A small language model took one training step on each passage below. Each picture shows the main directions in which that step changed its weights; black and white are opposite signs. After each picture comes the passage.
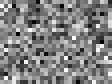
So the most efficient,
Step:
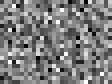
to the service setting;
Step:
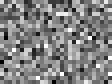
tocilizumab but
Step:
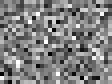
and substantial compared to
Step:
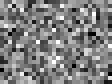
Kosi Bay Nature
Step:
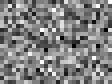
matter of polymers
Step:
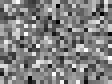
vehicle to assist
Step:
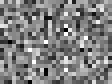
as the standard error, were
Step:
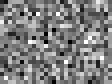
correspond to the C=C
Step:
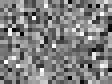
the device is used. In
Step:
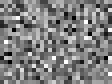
hearing loss, but
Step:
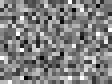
the Atlantic
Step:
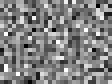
the ranges of the different
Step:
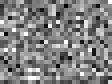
shows the reliability of the
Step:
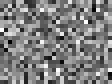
evaluation process is clear and
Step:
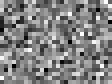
other of the day in
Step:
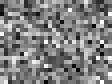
were prepared under a
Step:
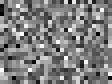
may indirectly impact their
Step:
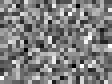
to get what they need.
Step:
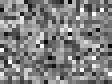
factors that we obtained through publicly
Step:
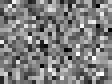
vertical zones
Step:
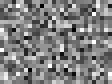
written texts
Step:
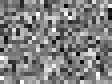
and review of related studies.
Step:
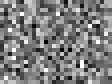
value of the fishery
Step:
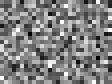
sore throat,
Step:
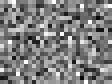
Figure 3, the cross
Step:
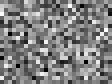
were not significant indicating that
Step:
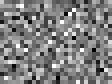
and culturally rich
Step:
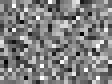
secondary data collected between
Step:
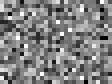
been seen as one that is
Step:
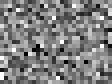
bodily existence that
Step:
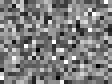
to eight members
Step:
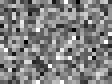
Metal Surface.
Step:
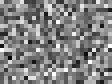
innovation programme under
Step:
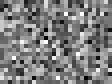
provide nutrients necessary
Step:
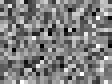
system. In contrast,
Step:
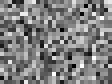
owners equity. Therefore
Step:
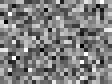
1 is to extract an
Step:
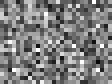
by intralingual
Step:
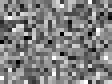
though the medicine was
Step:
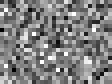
Additional analyses were
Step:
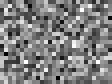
development of biomarkers
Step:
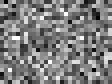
If X and Y are
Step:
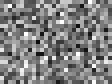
light shading,
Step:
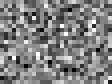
the production of reactive
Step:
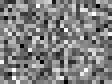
patterning, we used a
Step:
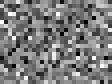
26 applicability. 27
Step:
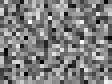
of a second order differential
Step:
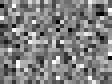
FIGURE 5.
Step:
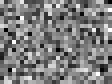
in which the sensitizer
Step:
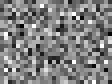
leading to exceptional
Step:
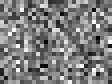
these operators aid the
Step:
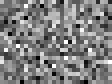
& Meckling,
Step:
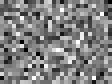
with synthetic materials
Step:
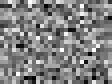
Azimov, I.
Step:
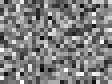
of the relation (8)
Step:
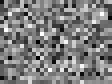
do, regardless of whether
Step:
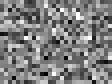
internal controls, risk
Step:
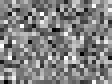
inventory, saving
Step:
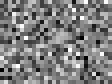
SA may have retained
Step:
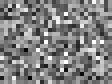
wrote the first and
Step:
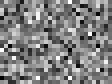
of specified style in
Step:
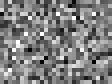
them in the Harvard
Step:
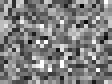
data steward)?
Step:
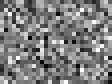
time is wasted since the
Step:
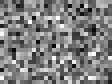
and collaborative approach to
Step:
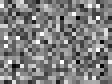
Plan to the Research
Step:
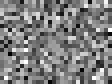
for professional development,
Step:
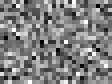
to guarantee
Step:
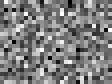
T-student tests
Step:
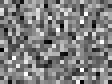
of the power system. It is
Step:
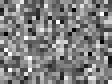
of the panels to obtain
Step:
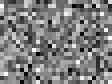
elements (REEs) such
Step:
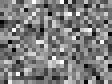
be made in Egypt
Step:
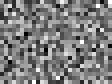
colonial legacies
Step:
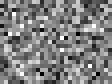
Several options are used
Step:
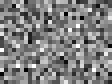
to enhance the safety and
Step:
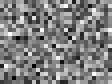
the different stages of the treatment
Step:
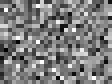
CO² gas.
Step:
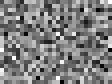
in achieving the best possible
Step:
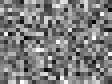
at each department to the
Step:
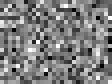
different topics covered
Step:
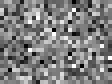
of course, timely
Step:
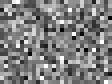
entrance and two end
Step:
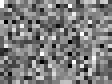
Reg. No.
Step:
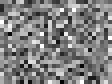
show and demonstrate that active
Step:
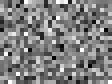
out all arrangements of
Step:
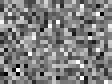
individuals were instructed and
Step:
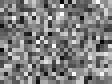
the respondents (93%)
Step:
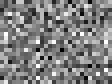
between research in different fields and
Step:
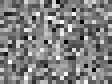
and between Countries: The
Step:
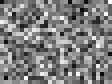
y-axis label
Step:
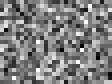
health care facility and
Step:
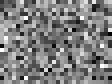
valid comparison,
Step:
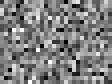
of the workers on basic
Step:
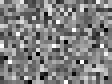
innovation through the integration
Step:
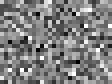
with governance standards and
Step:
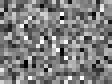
bringing and contributing
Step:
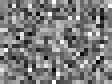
what is arguably
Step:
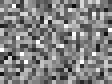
to his ministry in many
